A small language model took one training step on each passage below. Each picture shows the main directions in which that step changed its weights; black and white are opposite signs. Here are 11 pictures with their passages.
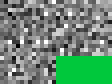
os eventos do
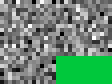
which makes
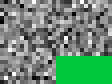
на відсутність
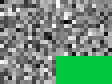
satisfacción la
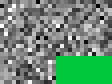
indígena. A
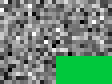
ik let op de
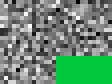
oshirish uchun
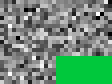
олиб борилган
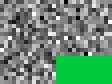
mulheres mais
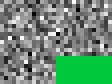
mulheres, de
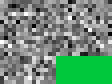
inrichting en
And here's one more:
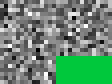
Con Introducciones
